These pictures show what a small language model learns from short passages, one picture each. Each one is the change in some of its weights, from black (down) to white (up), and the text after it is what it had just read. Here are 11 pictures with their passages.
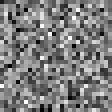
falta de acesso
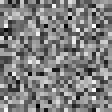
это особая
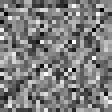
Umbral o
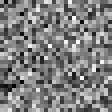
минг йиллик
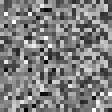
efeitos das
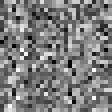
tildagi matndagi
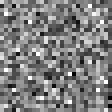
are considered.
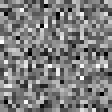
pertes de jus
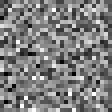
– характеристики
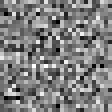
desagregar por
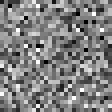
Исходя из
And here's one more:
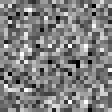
polonês e
